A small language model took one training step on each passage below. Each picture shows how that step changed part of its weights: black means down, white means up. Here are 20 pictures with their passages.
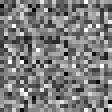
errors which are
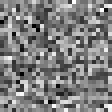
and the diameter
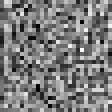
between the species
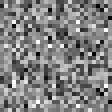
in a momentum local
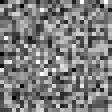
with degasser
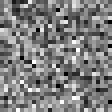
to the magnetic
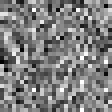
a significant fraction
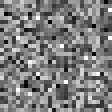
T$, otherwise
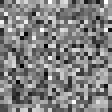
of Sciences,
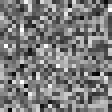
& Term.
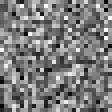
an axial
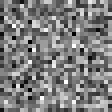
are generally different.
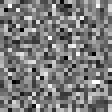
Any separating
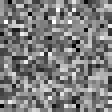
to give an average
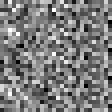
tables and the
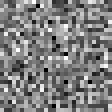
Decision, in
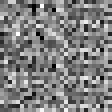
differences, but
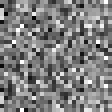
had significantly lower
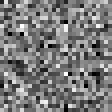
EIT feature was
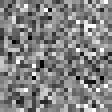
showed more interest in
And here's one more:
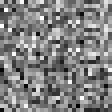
the solvation
